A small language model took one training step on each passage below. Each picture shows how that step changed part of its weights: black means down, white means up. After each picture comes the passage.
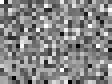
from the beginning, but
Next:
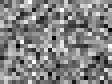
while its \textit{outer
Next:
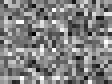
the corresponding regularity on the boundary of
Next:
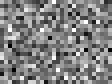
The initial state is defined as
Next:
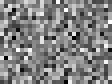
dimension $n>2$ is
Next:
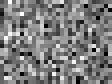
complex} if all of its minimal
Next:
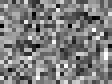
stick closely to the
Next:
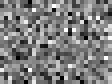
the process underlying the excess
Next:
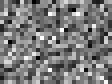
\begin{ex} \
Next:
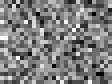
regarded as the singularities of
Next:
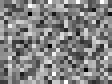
were reconstructed with high
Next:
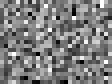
allora la funzione
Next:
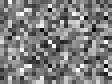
\end{equation} where
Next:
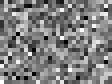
p_m)$ there exist constants
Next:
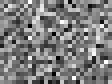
a finite union of such
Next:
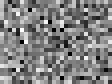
generalized splines, constant
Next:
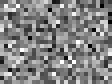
Their proofs are provided in
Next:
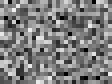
laws. The structure of the
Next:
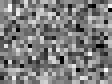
on the space $A$ of
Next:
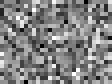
as the orthogonality condition
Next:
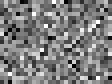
of players $N$ is
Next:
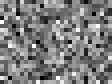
guarantee the
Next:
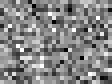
Hunt diffusion on a
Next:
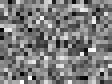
2\}$. The optimisation results
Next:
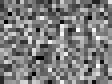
the set \[ \mathcal
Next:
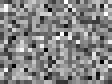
are found by taking the
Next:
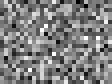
all $(y,z)$ and
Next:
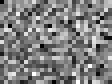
be a proper normal subloop of
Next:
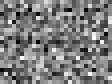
Waheed, Janine
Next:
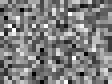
k_i p^i$, for
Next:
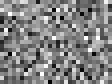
$(Z,z)$ together
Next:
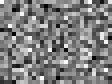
\Gal_k \to
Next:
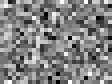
be a circular aperture
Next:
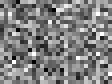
can be identified with the unique
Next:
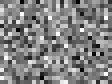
$p$ in the direction
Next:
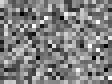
\lambda _{\max }\geq
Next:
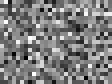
this paper we consider a more general
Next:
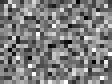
Next, we give a
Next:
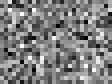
substantial efficiency
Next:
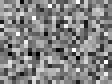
with branch set $\goth
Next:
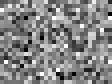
has been introduced and studied
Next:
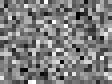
for the soliton.
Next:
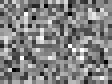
bounded measurable set $E$
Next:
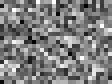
pour toute extension
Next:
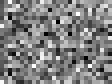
The fundamental
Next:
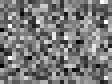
{\it The DFT --
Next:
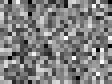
we restore the suppressed
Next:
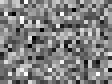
Theorem \ref{Motose}
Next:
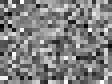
through simulations. We
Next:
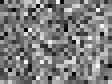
known a priori,
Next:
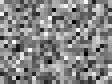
bisectors determined by
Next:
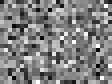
0.5 fast, but the
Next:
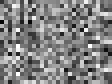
is given by a homomorphism
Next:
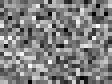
drone towards its
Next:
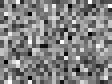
ordering of vertices of $T$.
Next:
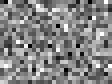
lead to \begin{equation*}
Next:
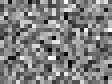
The probability of making a
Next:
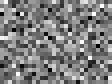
and identifiability of the corresponding
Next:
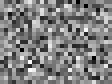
1$) and an edge
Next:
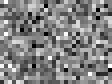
is correspondingly proposed to estimate the
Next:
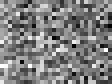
embedded unit disc
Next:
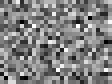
the expected sample size
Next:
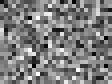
$C_n$ there are two
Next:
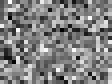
The induced action of $G$
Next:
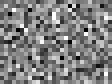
$1-\varphi$ is not
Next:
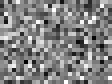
relative to the covering
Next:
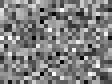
one has to work in a
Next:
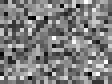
whether we view
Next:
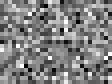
where three consecutive
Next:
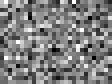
\gamma$. d) Similar
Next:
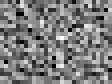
identities, one uses the fact
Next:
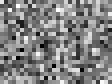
defined as $p(n) =
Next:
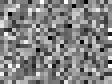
Since we are looking to find
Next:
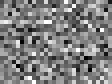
The only difference is that the
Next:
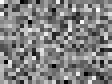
often neglected.
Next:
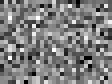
section we assume that the ground
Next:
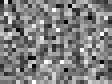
$ assuming that it is invariant
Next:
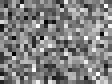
Fig. 18, where the
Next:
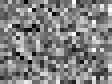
numerous interesting and
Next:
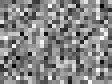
vertex $z$ with
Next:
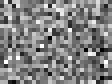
zero. Considering the
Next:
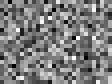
link, shows that whenever
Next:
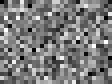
a proof that (A8) follows
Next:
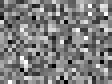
Stokes matrices in
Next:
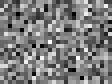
in \cite{EH2}
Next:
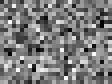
surjective. Cf. the
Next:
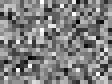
definition. Note that we do not
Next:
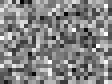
to use it here.
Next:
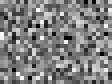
languages, making
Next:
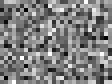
reduced spaces. Let
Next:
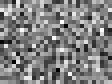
action). When $G$ is
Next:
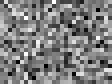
}(t)$ we get
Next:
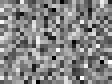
becomes close to
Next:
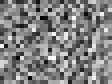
to support the fixing of
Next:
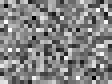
first saddle orbit
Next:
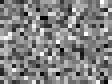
approximate the matrix exponential
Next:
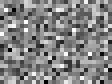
reconstruction method for
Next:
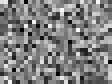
part and a large jumps
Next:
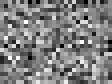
enough. Suppose that there exists
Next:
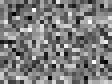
Tate cohomology of a
